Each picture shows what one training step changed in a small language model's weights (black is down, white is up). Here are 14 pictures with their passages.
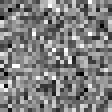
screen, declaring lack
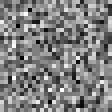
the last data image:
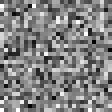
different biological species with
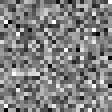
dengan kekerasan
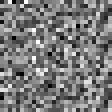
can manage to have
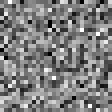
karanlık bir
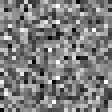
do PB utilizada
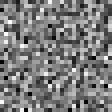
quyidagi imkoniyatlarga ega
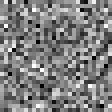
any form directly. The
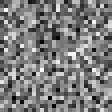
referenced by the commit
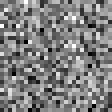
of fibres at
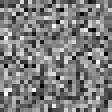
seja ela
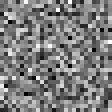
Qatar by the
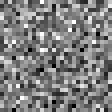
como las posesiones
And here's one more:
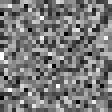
Table 2 showed the overall
